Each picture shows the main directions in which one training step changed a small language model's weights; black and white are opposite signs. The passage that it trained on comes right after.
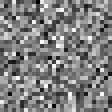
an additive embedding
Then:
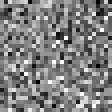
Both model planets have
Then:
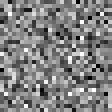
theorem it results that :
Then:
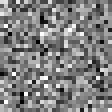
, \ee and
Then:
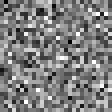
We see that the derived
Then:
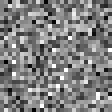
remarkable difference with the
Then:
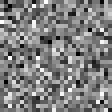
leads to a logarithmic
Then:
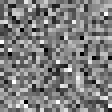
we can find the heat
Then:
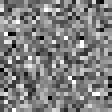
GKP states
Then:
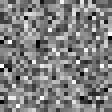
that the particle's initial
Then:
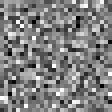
regular Sobolev spaces by
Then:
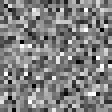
power system. The
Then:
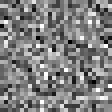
diamond in the
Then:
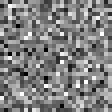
model limitations together
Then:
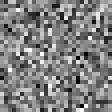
to it, we obtain
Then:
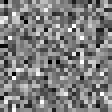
Lett. {\bf
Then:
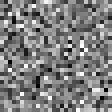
still produce a weak
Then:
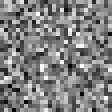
has been analyzed in terms
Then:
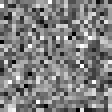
frequency-domain circular
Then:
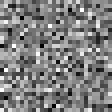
v_m \cdot
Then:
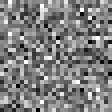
x' \approx
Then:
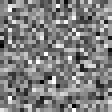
shift the system matrices by
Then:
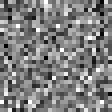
plasma. Using this
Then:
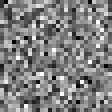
do so to guarantee
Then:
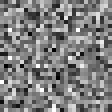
to the transformed solution
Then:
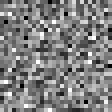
i.e., the
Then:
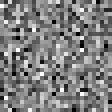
JADES samples
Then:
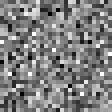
a trivial line bundle.
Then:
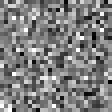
size $2\times
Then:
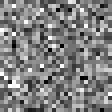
$\lambda = -
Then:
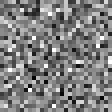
a manner analogous to
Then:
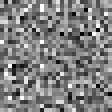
2 hits the left
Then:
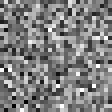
the higher number of lines
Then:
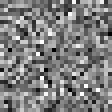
space component even for the
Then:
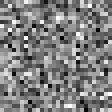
relatively compact in this definition
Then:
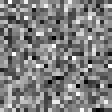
energies are mixtures of
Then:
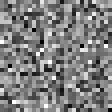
that $A\leq
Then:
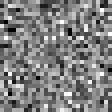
single C component. This
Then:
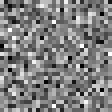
distance between them is
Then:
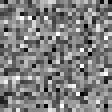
The dust grain
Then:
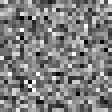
The influence of human
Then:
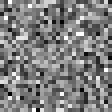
& \vdots &
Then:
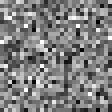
articulated components,
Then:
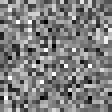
approach, we have the
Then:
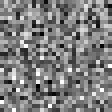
dissipating, the
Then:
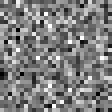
for fitting the pn
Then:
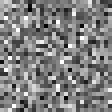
in 5~mK
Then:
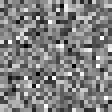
subsets of }\quad H
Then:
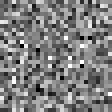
of colors, the
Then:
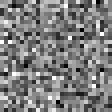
non nuls.
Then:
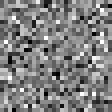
pair reconstruction efficiency depends on
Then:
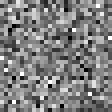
reduction are expected to be
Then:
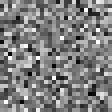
Loreto F.
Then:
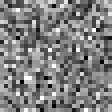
two, starting from the
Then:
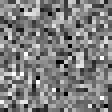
a CNOT
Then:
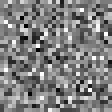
umbral representation of
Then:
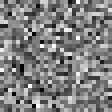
the introduction and the second
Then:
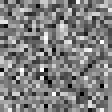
the results obtained for the
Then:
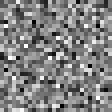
the beauty and
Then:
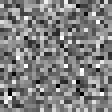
connected to the AP
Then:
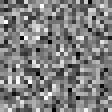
as a solution to a
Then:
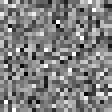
message projection.
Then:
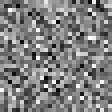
neighbourhood system
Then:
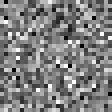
For the RKR
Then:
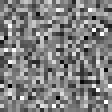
Rate \\ \hline
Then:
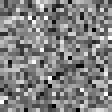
The first assertion
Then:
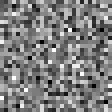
of the skin effect
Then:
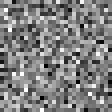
or matrices, and
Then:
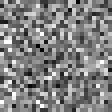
the vehicle speed constant to
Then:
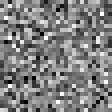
much simpler protocol already
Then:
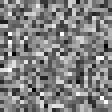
the deviation of the matter
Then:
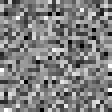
Motivated by the
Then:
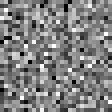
play a sharper role
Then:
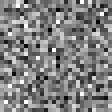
outlined in
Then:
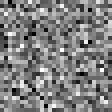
\] From properties of
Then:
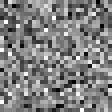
ramping capability during
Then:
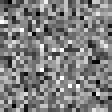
is placed on top of
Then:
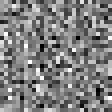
of the states with Landau
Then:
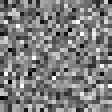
forward light cone.
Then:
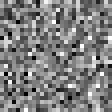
connections. Bold results
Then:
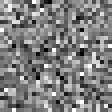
must be taken into account
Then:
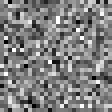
estimated to be around
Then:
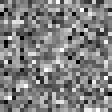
VI-II &
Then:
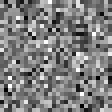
To realize this
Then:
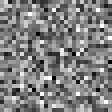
about the strength of the
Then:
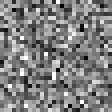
and so there are two
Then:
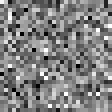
Systems}}}, year =
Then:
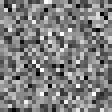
easy induction proof gives us
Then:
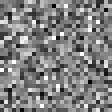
identifiable with simple
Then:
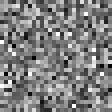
of curvature. If
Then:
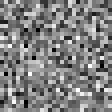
the fit parameters. In
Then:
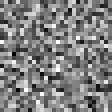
the increasing precision of
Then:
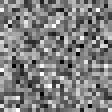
all above definitions and
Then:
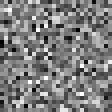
Suppose we take $a
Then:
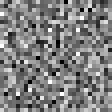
sketch mode,
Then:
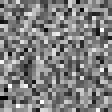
the surface, elastic
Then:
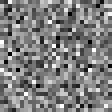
analysis techniques that are often
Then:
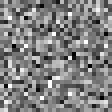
streets are assumed to
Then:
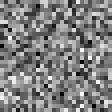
the predictive power of
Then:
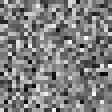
the sample's geometry.
